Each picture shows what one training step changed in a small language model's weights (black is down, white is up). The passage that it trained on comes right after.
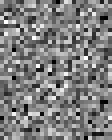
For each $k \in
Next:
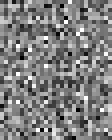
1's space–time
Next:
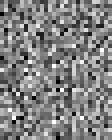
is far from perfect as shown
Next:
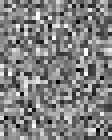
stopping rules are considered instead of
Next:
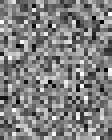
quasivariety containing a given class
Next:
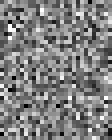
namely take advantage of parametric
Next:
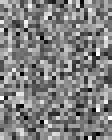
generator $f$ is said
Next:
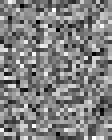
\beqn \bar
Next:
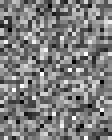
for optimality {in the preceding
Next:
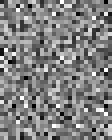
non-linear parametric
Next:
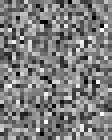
sample of FineWeb
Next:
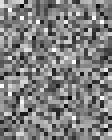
we can write: $$
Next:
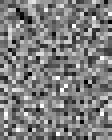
write $\alpha_j =
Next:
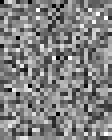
By the orthogonality of
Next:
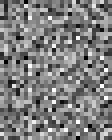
homoclinic and
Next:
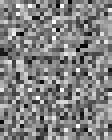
a {\it geodesic} from
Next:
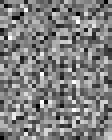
so the formula follows from the
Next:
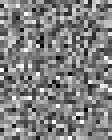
maps $\phi_e$
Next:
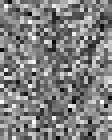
\text{any } z
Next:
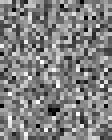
factor of $G$. Since
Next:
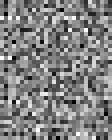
Freedman's theorems.)
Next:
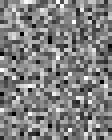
with different step sizes.
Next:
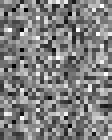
первое и
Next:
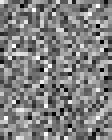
La suite d'applications
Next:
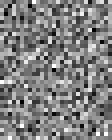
knots. For questions related
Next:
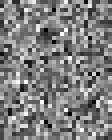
matched for the SGM
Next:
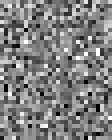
$1$ is the trivial
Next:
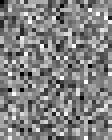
as the maximum profit objective
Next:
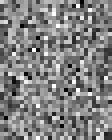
processes, which are associated to
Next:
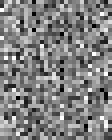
us square the momentum equations
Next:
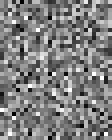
main theorem. We first review
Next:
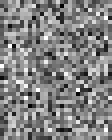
the homology stabilizes earlier than
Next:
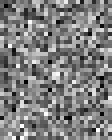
are closed under infima
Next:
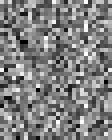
of generality that $E$
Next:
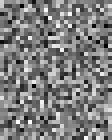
will only give the detailed proof
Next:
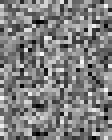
spgc time varying}
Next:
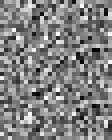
the large $t$
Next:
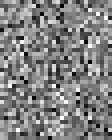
the choice of reduced decomposition of
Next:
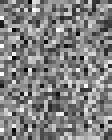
trigonal curve of genus
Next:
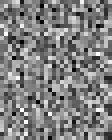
mathematics}, volume~8
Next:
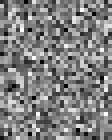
show necessary and sufficient conditions for
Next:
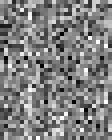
of the restricted unitary group is
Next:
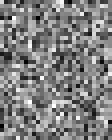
of a semicrossed
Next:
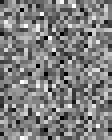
there exist an increasing absolutely
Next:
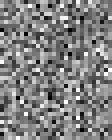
an {\tt equation with additive
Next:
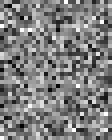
organized as follows. In Section
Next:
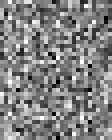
two bottom corners) are
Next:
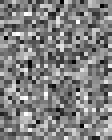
The splice diagram at
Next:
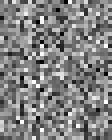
the proof of the main result
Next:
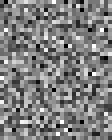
term $\pt^2
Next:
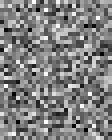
\rvert^2 dx =
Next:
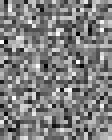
is true if $\Omega$
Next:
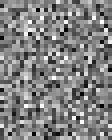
we omit. $\square$
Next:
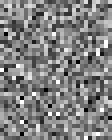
$T$ consisting of all
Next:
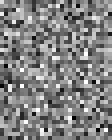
$\FF$ to be the
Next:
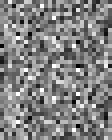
projective planes, as
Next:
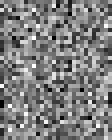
sometimes called a massless
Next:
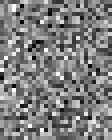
differential equations with the corresponding initial
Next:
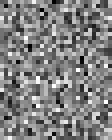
comparative studies are made to
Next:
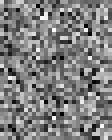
to mimic the action
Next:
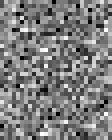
Denominator compared with
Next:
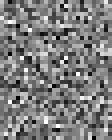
inequality \begin{equation}
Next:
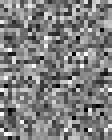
$d : \Lambda
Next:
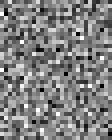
Let $\G$ be a
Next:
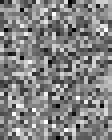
(dashed blue),
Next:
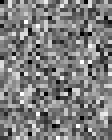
be the input data for this
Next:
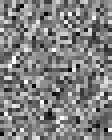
we will see that the corresponding
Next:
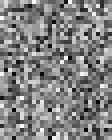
above conditions will be made precise
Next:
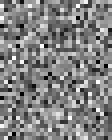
I}$, recall the following fact
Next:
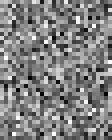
any mixed Hodge structure is a
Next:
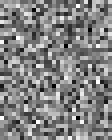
$\R$ which satisfy the
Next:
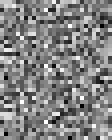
\oplus \cdots \oplus
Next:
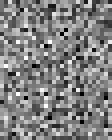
exists an exponent $\xi$,
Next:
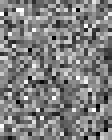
Q}_r$ defined by
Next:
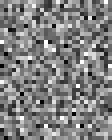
factors in bit complexity.
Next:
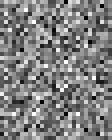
не в том,
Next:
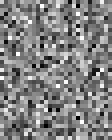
contains $\Gamma$. Suppose we
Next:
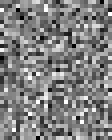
as $\tilde z_- =
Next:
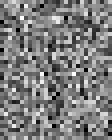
influence on the uniqueness of the
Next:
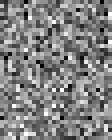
above is a closed and
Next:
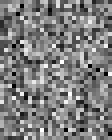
along with the result of
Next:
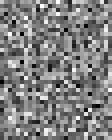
with probability $1$.
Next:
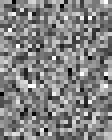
function of the given variables.
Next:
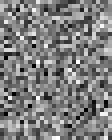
\vert h^{\Sigma}
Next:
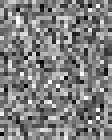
this is possible), and we
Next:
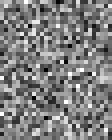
h) ,\Gamma(
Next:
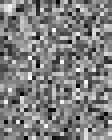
to get a better expression in
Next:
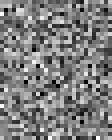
given $\g$ in
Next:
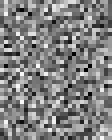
\sin\alpha &
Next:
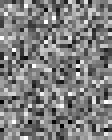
our smoothing families:
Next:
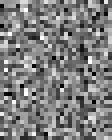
di Matematica,
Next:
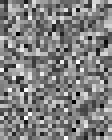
and $P$ are related
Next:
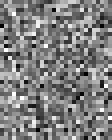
\emph{simple flow
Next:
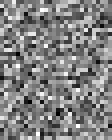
\addplot[blue] table
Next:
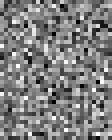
mais pour aucun
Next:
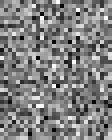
the best to use, whenever
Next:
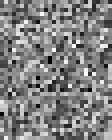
viewed as a polynomial in
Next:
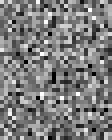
Theorem 7.} If we take
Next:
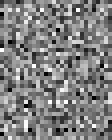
whether an even weaker Algorithmic
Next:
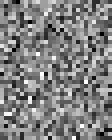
knowledge of the physics associated
